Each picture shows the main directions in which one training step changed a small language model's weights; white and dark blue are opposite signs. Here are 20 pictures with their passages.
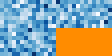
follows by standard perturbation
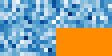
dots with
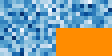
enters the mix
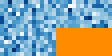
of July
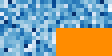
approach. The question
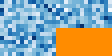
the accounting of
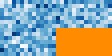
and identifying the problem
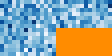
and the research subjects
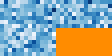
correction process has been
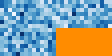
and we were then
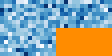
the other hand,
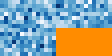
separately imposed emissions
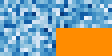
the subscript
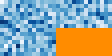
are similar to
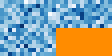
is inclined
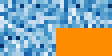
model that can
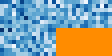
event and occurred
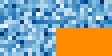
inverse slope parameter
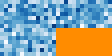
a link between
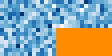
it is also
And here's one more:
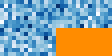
emission line galaxy in
